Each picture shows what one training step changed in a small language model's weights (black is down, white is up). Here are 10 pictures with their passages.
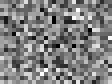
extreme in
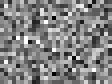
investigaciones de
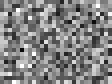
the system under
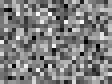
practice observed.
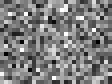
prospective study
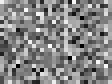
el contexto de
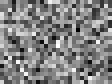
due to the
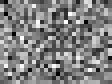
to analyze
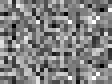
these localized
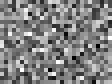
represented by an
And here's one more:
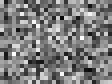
уроков и
